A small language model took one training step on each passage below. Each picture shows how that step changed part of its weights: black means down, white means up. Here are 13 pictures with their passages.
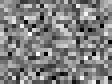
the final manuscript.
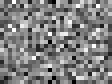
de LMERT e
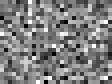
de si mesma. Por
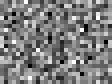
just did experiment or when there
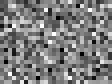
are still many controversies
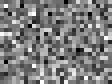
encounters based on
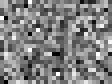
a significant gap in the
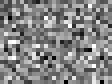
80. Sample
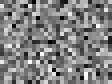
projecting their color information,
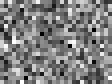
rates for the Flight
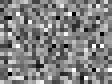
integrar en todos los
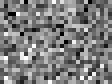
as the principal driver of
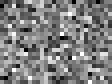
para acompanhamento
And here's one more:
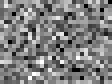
o’ng qorincha
